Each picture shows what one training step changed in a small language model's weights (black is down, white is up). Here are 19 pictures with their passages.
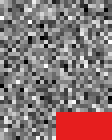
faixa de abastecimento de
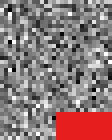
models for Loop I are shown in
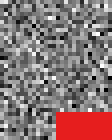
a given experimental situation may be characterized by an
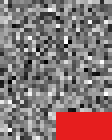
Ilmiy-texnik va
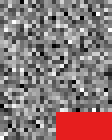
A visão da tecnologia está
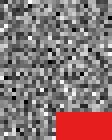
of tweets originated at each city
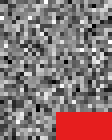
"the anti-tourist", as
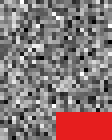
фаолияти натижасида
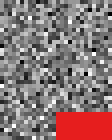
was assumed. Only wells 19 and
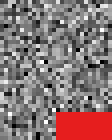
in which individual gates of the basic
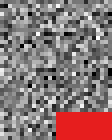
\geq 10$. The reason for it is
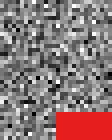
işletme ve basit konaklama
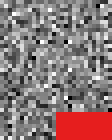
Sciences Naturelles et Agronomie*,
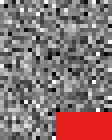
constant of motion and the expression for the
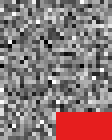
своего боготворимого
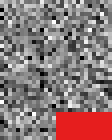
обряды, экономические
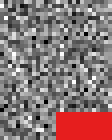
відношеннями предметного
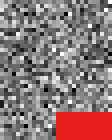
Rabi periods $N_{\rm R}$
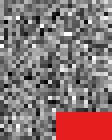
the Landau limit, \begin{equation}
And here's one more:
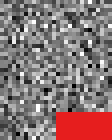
понятия Ценностных
